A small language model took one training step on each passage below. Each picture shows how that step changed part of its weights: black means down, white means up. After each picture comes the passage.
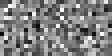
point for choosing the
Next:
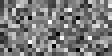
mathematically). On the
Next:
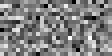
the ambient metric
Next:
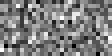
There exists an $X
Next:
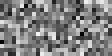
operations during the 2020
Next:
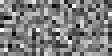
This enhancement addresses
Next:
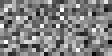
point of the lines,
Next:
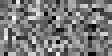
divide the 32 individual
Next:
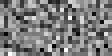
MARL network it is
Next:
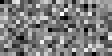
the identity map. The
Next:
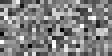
$\cc$, these definitions
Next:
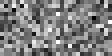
to further test and
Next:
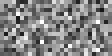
2\rangle$ and
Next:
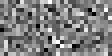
anvils: devices
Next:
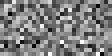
of temperature, respectively.
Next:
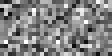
not, in this
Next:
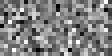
sets (morphisms
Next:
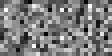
identity : $$M'
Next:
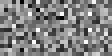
paper, we show that
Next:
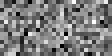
a empty graph. There
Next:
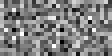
specific heat at constant pressure
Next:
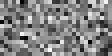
to a more limited approach
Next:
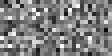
presented for selected scalers
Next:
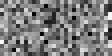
images have a varying background
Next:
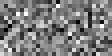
\right\} $ as
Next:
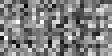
then follows by induction by
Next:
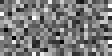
models are often employed as
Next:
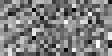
inner surface of the
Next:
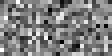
developments a natural task
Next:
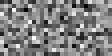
some extent, but
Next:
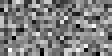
whose detection limit is determined
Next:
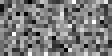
a sheaf of sets
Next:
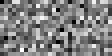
the LHT particles
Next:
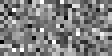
conductance behavior during
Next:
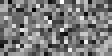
The vertical arrows are
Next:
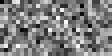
the empty set if and
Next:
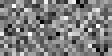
with as objects complete
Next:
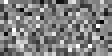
as ResNet and
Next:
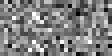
2 groups. Each group
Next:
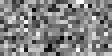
RH air
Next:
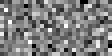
if the number of edges
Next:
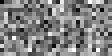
an optical image obtained by
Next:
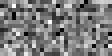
packet delivery
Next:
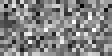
by Mohammed and
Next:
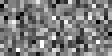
is dominated by the
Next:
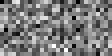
the visible range is greater
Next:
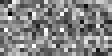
for their covariance.
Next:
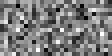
a "scaled
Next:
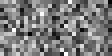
of functionals generated by
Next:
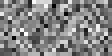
of freedom and that our
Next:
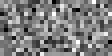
SDW onset as
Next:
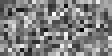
relatively large error.
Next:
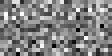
reputation, the
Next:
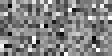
estimates. Algebraic
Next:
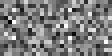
vertex of valence
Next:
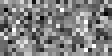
and open questions related to
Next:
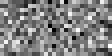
modes (with decaying
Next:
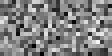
minutes to
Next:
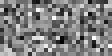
k\leq \lfloor
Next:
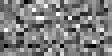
ventures out further
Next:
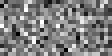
values of shot
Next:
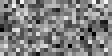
the reader to verify and
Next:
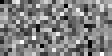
the proof. \qed
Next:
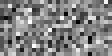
main concern in the
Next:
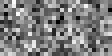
three and get explicit
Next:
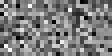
electrons.[3] By
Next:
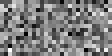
section we define a canonical
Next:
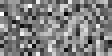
of the BATSE
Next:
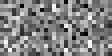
map (= $\hat
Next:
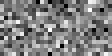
convex obstacles
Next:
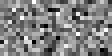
this problem to a domain
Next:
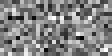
Faced with limited
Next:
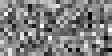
is unitary. \item
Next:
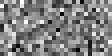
\includegraphics[scale =
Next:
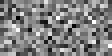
belief that cosmological expansion
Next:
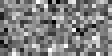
the combined detection with
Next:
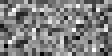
a metric space it suffices
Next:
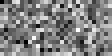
the true gradient and
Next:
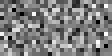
there is an isometry
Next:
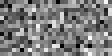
an important immediate consequence of
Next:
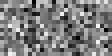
hold here. The
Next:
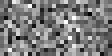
polar codewords of users
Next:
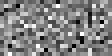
\ldots f_0
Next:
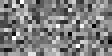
on the algorithm used and
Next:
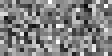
Poincar\'e inequality.
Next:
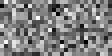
indexing frameworks have
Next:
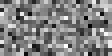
this led to
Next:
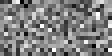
with the spatial vector potential
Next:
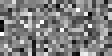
\pi$. In small
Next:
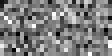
0$, fixing the
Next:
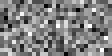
B} c_j
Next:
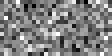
find that the discussion in
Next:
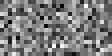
prior volume of the model
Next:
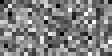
fibration in which the
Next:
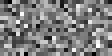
on the left side,
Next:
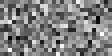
Complexity Sciences,
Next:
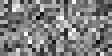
general non--linear connection
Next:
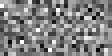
best fits (including
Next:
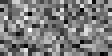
I hope it will
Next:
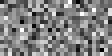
\alpha + (\hat
